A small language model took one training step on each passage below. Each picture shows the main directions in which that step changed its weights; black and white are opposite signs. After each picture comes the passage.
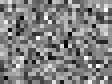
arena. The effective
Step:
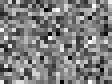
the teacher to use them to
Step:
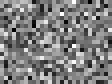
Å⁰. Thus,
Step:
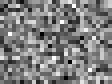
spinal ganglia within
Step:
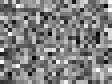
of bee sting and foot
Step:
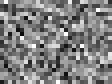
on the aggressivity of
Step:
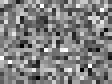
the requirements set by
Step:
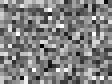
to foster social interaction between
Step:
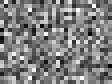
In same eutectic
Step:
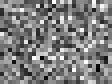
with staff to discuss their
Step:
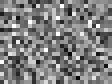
In the same way Jesus
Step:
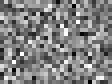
of the big Other who
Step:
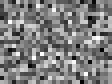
Pevzner's theory of
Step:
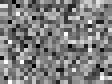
umum tunduk pada
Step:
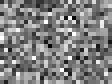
medical sciences, professor
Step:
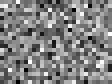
treinamento e capacitação
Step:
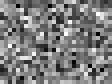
time varying power line
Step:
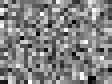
Baltic Sea
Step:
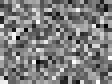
teams, and foster
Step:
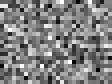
ada istilah lain yang
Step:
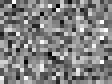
vrij is geweest
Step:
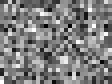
affected (see
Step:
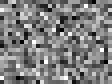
included powders from both
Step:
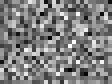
birga, ushbu
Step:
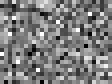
pressure of only a few
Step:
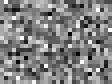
lesson and test it with their
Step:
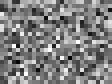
important role in second
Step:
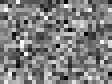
processed by developers and also
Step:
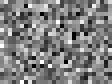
Sommers et al.
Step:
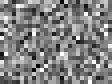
performing the analysis of motion
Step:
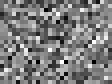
the machines: towards
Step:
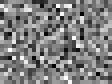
practices by integrating data from
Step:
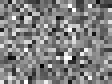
За даними
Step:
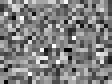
про чистоту,
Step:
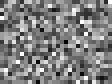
Michx., *R.
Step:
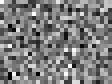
an updated and improved
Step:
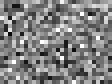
infrastructure density
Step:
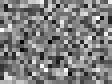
that have been proposed to
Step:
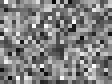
and/or prolonged use
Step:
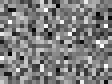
stabilized under a wide
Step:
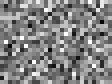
at the top of the
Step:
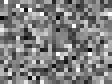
Cadmium (Cd),
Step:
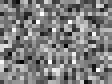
va liderlik ishonchi
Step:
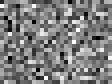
ziyorat turizmi
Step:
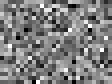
both the upper class and the
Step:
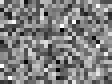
retrospective descriptive
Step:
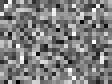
The fruit of his
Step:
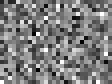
Article Info
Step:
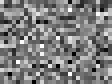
right and wrong.
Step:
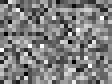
used as reference gel
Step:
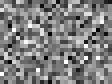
calculations, analysis of the results
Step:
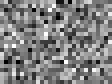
play (for example,
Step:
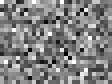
ser considerada. Ao
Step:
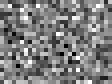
With S sensors at
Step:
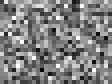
four students with low
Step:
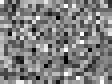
Los fragmentos que
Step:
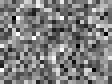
selected for the study are significantly
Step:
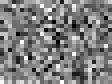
both in terms of product and
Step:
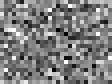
build more sustainable,
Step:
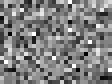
t \text{ и }
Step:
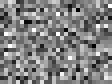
food crop among all
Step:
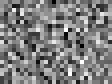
Furthermore, we
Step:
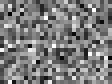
The Biofield Treated
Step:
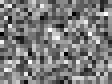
de Janeiro: Rede
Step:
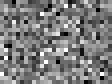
is freely distributed
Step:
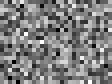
و ادبیات
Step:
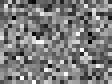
a ele. Isso
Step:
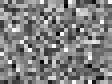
that the buckling
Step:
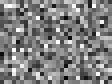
en el Cuadro I.
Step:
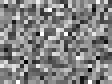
to speak – will make
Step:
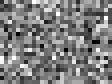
or specialists to
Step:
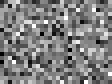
atividades que dialogam
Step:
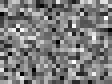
distinct data input and
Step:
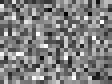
рівні з метою
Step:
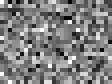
cual ha sido muy
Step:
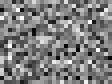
г. В среднем за
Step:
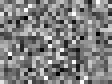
high risk for suicide
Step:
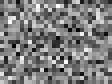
oscuros, con una
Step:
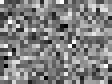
percaya diri dan
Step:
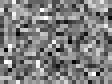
etardim... Ishlarning
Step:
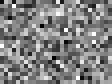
che parla per tutto
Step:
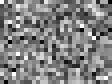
qilish doirasi hamda
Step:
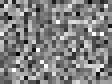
à ces rituels
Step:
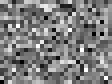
observed in 39.1%
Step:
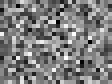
small article must be
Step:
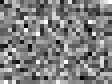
Em virtude de
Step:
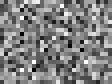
ресурс]. –
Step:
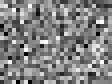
STM experiments require
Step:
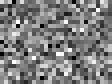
eng ta'sirchan
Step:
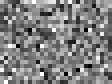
usuário, apresentando
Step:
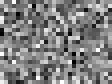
common memories and
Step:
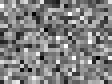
der Folge wie ein
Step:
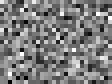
pubblici e dei
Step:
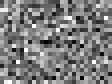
literatura o creatividad
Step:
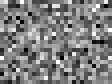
qatorda musiqasi
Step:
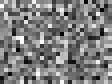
is crucial to note that
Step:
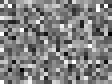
2.2. Sampling
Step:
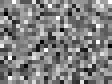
İlk olarak
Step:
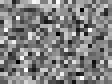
increasing in order
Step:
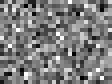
por ser fonte de
